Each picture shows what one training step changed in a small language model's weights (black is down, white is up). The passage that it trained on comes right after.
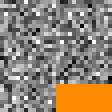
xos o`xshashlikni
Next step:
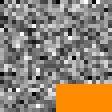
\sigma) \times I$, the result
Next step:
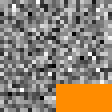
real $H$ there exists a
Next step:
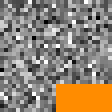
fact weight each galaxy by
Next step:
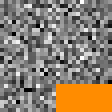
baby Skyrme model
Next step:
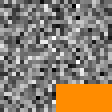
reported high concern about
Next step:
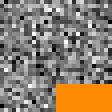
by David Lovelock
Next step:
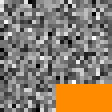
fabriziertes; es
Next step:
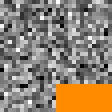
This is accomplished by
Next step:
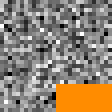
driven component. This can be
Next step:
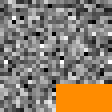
stable directions and the tangent
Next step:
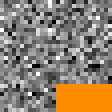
2017). Distribusi
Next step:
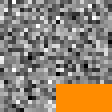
simplification, however, the
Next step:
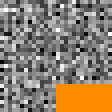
reduce cycle time.
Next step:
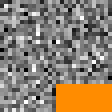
single piecewise linear
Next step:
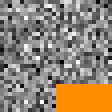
formalism. Several
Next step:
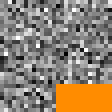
nature. *Journal of
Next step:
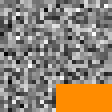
cosmic microwave
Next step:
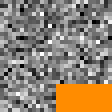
has a zero of multiplicity
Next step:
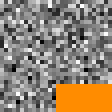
the quark-antiquark pair can
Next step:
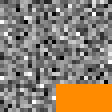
the common restrictions of the
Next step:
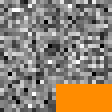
of $G$ is called neat
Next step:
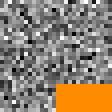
the second inverse formula}
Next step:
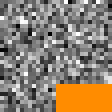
and the secondary ESs is
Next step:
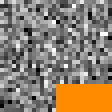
model independent approach that the observation
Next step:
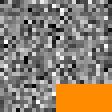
two essentially different formulations
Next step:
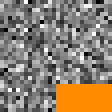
ser evitados, a fim
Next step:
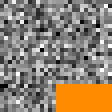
Whittaker F.
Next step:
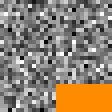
ishlov berish
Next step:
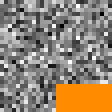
and $d$ expressions (as
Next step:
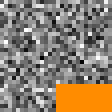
Microsoft Excel
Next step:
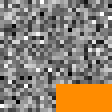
moderna: restauro;
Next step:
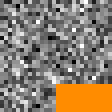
and constraining the properties of the
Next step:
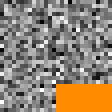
% This growth process due to
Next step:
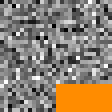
brevity. The TWE
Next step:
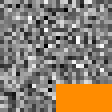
some estimators from consideration.
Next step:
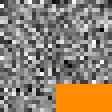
such that \begin{equation*}
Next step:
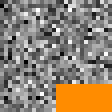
2.5 this implies that
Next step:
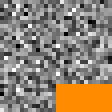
cannot be used directly for
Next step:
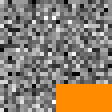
ko'rib chiqish
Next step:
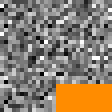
Bu araştırma
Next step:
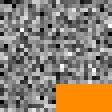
\end{align} In the
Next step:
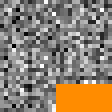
of the universe at this
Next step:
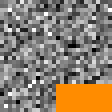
fibres are genus 2
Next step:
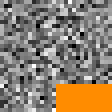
very thin insulated
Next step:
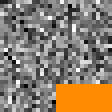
shu elatning bizga
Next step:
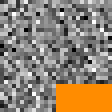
galaxy pair the spaxel
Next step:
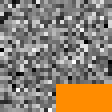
hol bo'lib,
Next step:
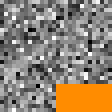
were first applied to neutron
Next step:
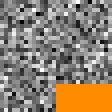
binormal $\bfb$ at one
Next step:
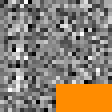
respuestas, y la
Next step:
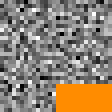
through the \textit{origin}
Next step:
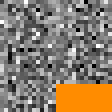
until diminishing
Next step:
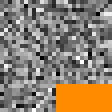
\cite{Ba} that a
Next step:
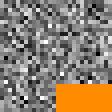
John Elliot
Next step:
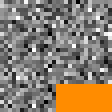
тощо, що
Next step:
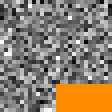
e o método de
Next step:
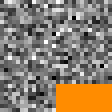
Karten Es werden
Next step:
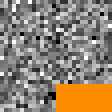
others, and appears in
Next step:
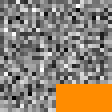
of $F$ contained in
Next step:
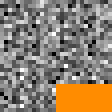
iubita mea soție
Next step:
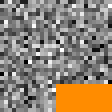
це особливо
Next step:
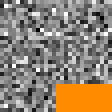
there is likely little
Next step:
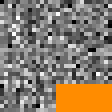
changes in internal organs
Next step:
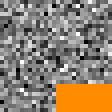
the reasoning of the previous
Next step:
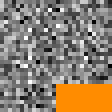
slightly different from the type
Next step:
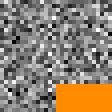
dia que querais comer
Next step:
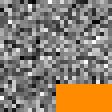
și comparabile pe
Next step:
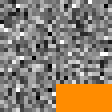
of $\cstar(G)$
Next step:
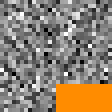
autoimagem, na
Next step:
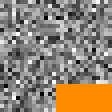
(with $u\equiv 0$)
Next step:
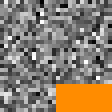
Isotopy manifests
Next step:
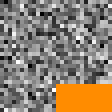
de investigación de
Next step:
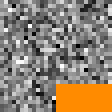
The third term is the size
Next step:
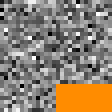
única). Sin
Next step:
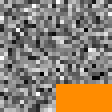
um Padrão de
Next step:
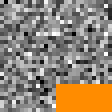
would like to express our
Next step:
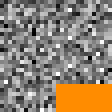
dos meus alunos,
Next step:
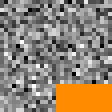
to coordinate transformation.
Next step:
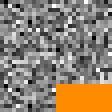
relates $X$ and $Y$
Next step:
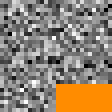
reveal this information more directly
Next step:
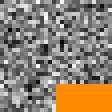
two years the development
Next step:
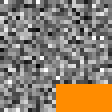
de gouvernance. Ce
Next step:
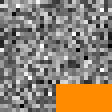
propre établissement,
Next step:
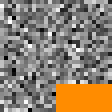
se hayan restablecido las
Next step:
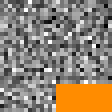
where the weight at a vertex
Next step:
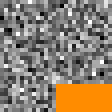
the addition of a constant is not
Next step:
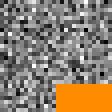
expansión notable desde
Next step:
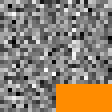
rappeler aux
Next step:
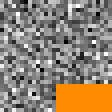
result is a much stronger
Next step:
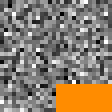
for an orbital selective
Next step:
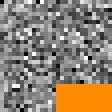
the result holds for higher level
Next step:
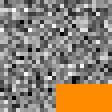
display the simulation results in
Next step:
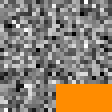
to refine cost estimates as
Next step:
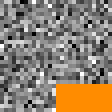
before Heisenberg
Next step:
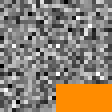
operating condition and is consistently
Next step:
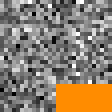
is equivalent to the simple random
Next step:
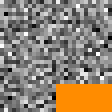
hard jam transitions
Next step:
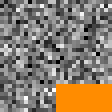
был невысок
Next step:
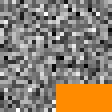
(b) to facilitate
